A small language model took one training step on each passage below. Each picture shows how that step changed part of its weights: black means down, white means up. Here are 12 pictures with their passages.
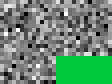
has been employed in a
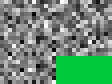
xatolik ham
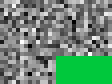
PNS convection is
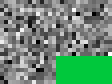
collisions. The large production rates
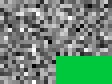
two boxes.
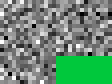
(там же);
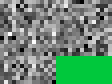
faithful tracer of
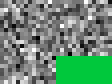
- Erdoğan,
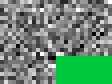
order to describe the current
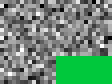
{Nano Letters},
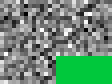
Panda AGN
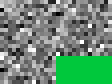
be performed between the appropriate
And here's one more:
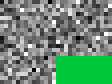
In case the dipoles
